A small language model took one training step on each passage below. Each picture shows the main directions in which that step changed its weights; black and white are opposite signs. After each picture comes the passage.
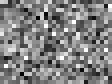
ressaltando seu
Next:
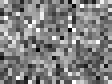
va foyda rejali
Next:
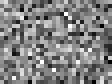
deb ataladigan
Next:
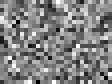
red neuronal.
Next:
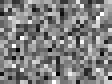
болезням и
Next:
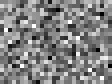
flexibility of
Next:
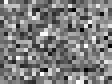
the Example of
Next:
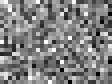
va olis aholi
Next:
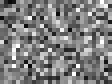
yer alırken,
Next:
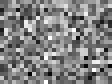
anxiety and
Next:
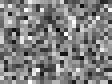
instituições públicas de
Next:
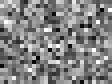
adabiy tili
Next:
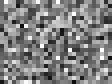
muhim ahamiyat
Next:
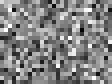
DP, Dantas
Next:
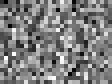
va undan ortiq
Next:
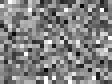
daerah. Hal
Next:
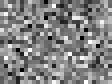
analyzing how
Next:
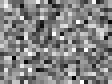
va qo'llanib
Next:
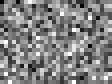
и спорте – это
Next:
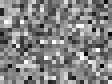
la Judicatura.
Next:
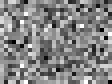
de Confecção) –
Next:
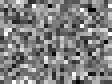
приняло Закон о
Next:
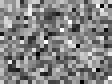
nur Zugriff auf
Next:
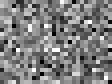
ha sido rota en la
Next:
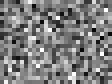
этиш ҳамда
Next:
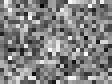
accountant bij
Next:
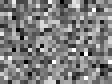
tashlash, qo'lni
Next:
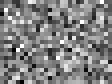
пока давления
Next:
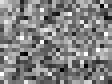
topish uchun talaba
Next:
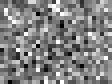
спортсмена -
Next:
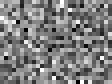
a ne vizita
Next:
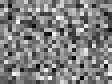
del clima organizacional
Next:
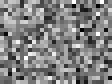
em razão de que o
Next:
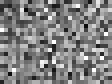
ao projeto Ao
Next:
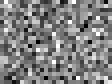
be carried out in
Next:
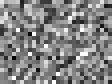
e o aprofundamento
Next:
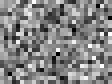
pratiques déviantes
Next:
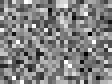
anglash va kuchli
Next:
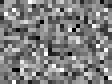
предварительное и
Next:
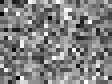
свою власть
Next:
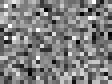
– Opusc.
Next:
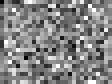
работе всех
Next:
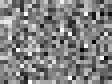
se debe no tanto a
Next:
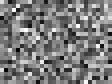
yoshligidan ongiga
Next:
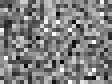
en niet als een
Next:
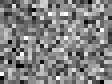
Nordfassade der
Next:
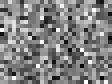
em se separar a
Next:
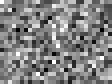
giá lại
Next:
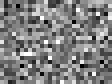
The Psychology of
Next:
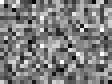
О. Скар,
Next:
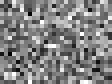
oshirishda katta
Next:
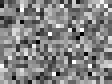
el crecimiento de
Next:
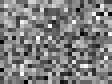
of Psychology*,
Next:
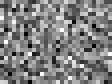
berbeda nyata
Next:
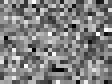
4 ukazuje
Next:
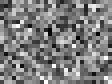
milliy an'analar
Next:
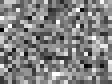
yetakchi – lider
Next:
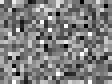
процес інформатизації
